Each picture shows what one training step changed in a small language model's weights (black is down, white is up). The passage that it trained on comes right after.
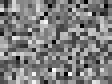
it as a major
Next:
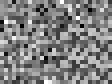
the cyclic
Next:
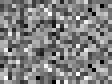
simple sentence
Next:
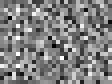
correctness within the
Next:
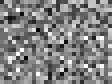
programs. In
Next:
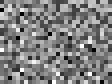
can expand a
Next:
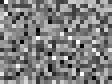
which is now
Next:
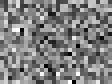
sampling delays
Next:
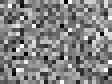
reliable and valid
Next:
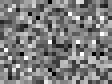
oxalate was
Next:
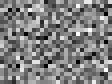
observing a
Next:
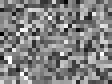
from Lemma
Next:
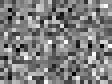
sliding and
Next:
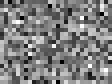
to copy your
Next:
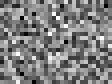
members? These questions
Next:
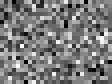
varietal resistance to
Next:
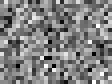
in dead
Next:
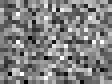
This article presents
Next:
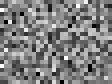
necessary public and private
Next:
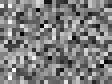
valid genus.
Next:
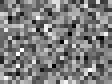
mechanisms. 14
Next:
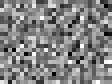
Quality and
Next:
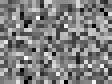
initiatives, such
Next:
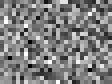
2] Low
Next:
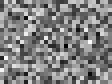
to the correct
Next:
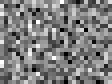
The paper explores
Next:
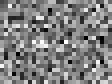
outcomes of specific
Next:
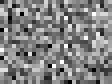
From the research that
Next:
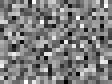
models leverage attention
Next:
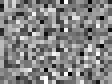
a car, use
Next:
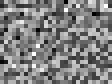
for establishments of
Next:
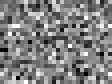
contains comments
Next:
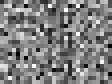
place in contact with
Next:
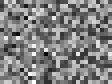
to reduce their own
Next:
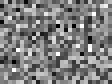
same room)
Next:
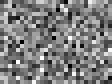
achieved more than
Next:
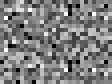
mm Size
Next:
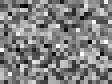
we propose a
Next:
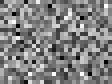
y from 1 to
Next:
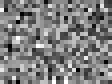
Some work in area
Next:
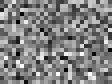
may occur in the
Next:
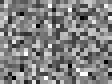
labels and
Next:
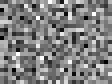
options open.
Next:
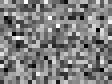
sole author
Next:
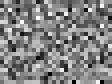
each study group.
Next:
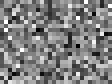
used blood component.
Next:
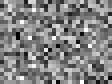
are rare.
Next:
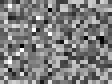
test outcomes.
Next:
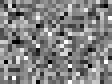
few decades,
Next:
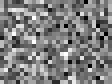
(b) of
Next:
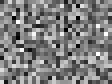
the ESL
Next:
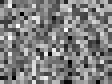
produce new material and
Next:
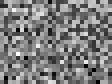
for young people and
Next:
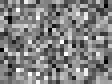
contributing factors were
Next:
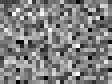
Types of
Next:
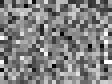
different geographical
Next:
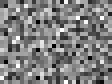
Primary School
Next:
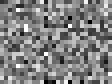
regards to
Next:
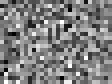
The same trends
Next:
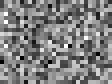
based on a machine
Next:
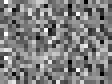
structure (1)
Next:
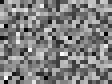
the foundation of
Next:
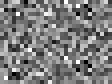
frequency and spectra
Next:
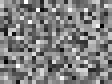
develop lesson
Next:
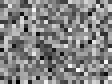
and are found in
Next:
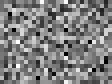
not drains upon
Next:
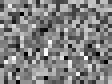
is a graph of
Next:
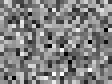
system design and
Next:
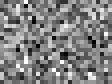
objective weight can avoid
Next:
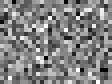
renal failure;
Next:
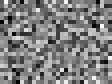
lessons even among
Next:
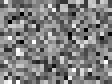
system, forms of
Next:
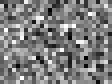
agricultural products. This
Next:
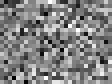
delivery and
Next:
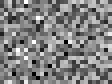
principle, methodology
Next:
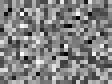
in the second part
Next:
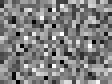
quality of research What
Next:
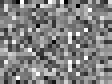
spectrum of
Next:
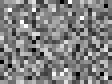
Review V.
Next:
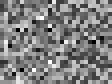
findings, with percentage
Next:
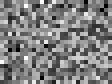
proposals (if
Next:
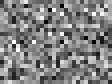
research participants, are
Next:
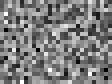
based on technological
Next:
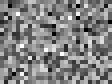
of cobalt
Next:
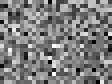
were carried out to
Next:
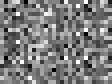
The overall spectra
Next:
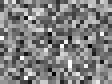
to the disease or
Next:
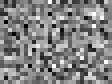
The main idea
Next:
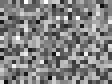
the anterior
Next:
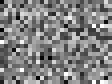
between the experimental
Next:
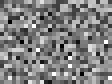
considered to be more
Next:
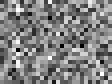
Solving such
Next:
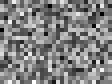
that appear several
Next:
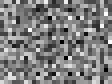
more complicated
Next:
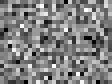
Are keywords
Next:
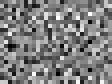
utilised in the
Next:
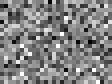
were collected from the
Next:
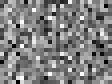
of VF with
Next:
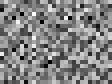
and a,
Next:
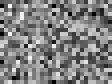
to convert
